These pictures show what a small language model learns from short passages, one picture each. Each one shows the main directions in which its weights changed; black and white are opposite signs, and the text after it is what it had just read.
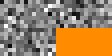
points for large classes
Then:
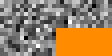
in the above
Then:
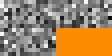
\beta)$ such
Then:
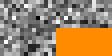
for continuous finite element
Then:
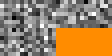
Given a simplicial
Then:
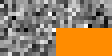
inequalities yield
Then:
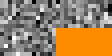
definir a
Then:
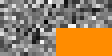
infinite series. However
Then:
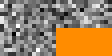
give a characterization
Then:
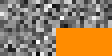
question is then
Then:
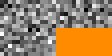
(iii): while
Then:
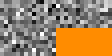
total transmit power
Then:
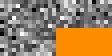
and for each
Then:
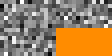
cao giá
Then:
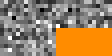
on a symplectic manifold
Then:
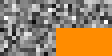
explanation of
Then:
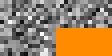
implies the existence of
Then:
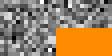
en Olson
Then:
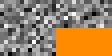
explicitly shown in Table
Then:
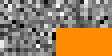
its surrounding
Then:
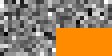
\in G$
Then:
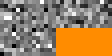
compact slice
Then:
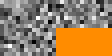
order to enter
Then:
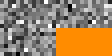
a second,
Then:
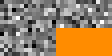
que permite
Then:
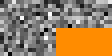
В группе тех
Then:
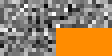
a fixed distribution at
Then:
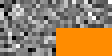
que breve)
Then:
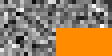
die Kommission
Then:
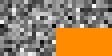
also given the
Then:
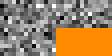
\ee There
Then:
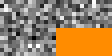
2k$. Assume
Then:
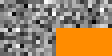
и определить
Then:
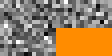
obras encontradas
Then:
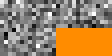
We consider the square
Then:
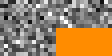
(and hence
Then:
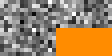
$\tau$ and
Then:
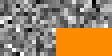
in this paper,
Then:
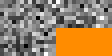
bilan tanishar
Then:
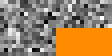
axes and vertices
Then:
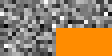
з приводу
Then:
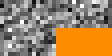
the graph. Using
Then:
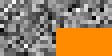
zero set of
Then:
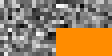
at $w$
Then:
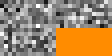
yoki yuqori
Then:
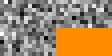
va boshqa
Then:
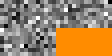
example of a
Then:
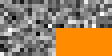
are diverse.
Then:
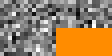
is a suitable
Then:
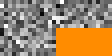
$v \in
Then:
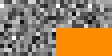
$T$ on
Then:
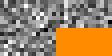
variables $x,
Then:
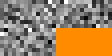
если он
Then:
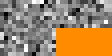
verder voor
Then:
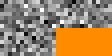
some rather easily described
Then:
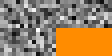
that they are in
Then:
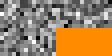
forms and we obtain
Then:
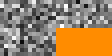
and $n$
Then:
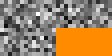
la capacité
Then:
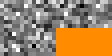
minyak yang
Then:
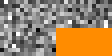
for $N$
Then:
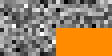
между ядром
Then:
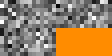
short proof of
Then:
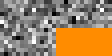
appearing in many
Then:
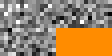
Fano manifold
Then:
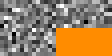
a aerului
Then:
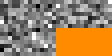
Banach space
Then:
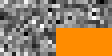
argument leads us to
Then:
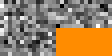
\in \sigma
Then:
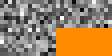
va adabiy til
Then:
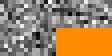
estar fuera
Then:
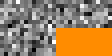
subjects of
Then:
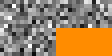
the vNa
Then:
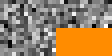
associated with the degree
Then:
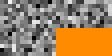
possible stability. A
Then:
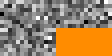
involve studies
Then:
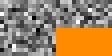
for the listed
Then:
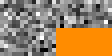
arc depends on
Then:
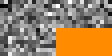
+ \Phi B
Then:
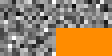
criadas as
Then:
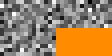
the mission space
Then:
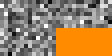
kunnen zijn
